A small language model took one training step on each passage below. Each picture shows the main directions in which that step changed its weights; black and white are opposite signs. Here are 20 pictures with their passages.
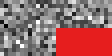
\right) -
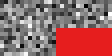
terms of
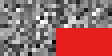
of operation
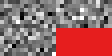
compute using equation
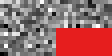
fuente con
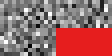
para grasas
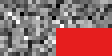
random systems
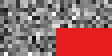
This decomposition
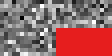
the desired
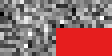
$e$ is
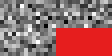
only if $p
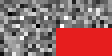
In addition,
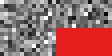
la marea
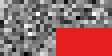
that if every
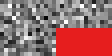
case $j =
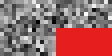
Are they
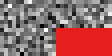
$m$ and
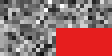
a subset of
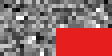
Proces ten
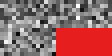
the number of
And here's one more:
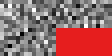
number $c$
